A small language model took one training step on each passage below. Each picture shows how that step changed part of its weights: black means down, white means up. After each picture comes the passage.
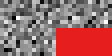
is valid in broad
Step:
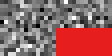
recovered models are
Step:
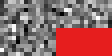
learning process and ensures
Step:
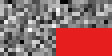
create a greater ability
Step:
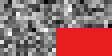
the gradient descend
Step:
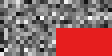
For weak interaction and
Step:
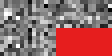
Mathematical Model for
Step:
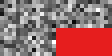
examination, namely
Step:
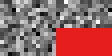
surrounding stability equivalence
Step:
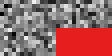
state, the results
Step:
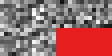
bottom of the
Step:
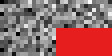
on text-based
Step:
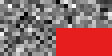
through a linear
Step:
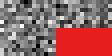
scientific cosmology provides
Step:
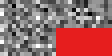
have. In
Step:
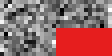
are presented in
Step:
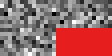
each partial-wave
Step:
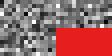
relations it follows that
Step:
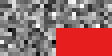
since the amount of
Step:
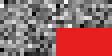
losses H_T
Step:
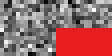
the wireless
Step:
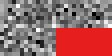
$\ell$, point
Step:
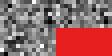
design was that the
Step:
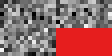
universities, and
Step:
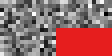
of 253 teachers
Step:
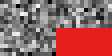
mounted on
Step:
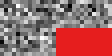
C, Bert
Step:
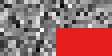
from the 3D
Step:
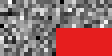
8 ppm/
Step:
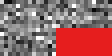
Higher order
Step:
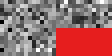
the model predicted and
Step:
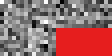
BEFL concept
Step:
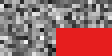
for the expression of
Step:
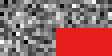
in ROI
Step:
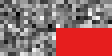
range of the
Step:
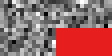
but the investigation had
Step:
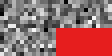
integer and
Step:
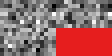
after including this
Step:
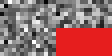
predictions versus the actual
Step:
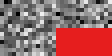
function of the number
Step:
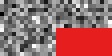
cases. The median
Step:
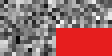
know and be able
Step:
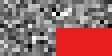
edge states as well
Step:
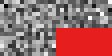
for the couples
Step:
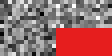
further note that while
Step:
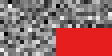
Among the potential
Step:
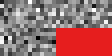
\gamma T$
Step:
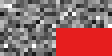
Coal Quality
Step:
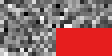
digital trackers can
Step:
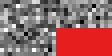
on model accuracy,
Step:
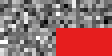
approaches that include search
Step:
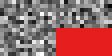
denotes the class to
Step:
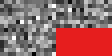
& Dela
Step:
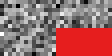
energies of a
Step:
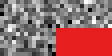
planning in industrial scenarios
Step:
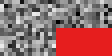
for the decline
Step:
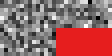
for women incorporating
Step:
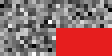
scales quartically with
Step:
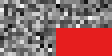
Only the freedom
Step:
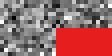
made with 50
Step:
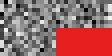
and Computer
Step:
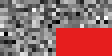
of liquid or gas
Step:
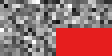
in order to
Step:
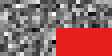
on the limitations of
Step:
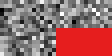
of a stellar population
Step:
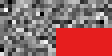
methods. Recent
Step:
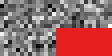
This work was supported
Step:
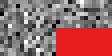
distances there might be
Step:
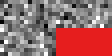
shown in Table
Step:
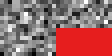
models of high energy
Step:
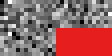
economic profitability
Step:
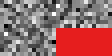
radio that, in
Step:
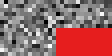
vibrations .
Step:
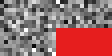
types, even though
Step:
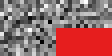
Therefore, a possible
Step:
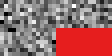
to modular flavor
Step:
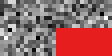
force which resists
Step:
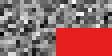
predictions on the
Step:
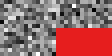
to get a much
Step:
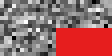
two clusters of
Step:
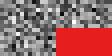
to a loss of
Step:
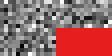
The uneven
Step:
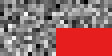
consisting of a discrete
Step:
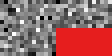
kidney disease
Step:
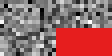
of outdated
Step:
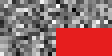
of the derived global
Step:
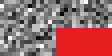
tends to a
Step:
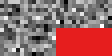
region Eze
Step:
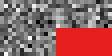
of Segments
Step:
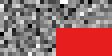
gave a positive
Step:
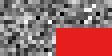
different morphological
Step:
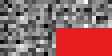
short measure of
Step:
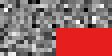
related migration
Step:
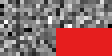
receive channels that are
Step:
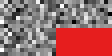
is seen in the
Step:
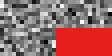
and sustainable urban development
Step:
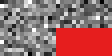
We develop a novel
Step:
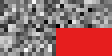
fluctuations in experimental conditions
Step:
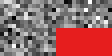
designed to incorporate
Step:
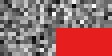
free of charge on
